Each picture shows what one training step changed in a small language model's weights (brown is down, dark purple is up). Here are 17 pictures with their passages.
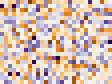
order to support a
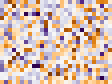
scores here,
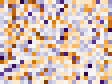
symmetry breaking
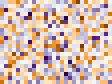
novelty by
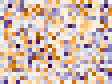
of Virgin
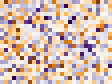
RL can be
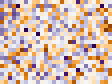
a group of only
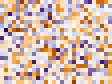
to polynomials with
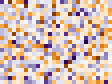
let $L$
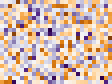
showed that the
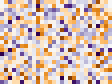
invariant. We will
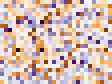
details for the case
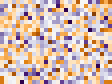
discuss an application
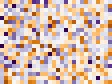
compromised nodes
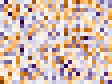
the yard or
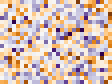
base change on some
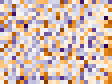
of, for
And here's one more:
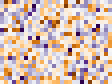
spaces and "very
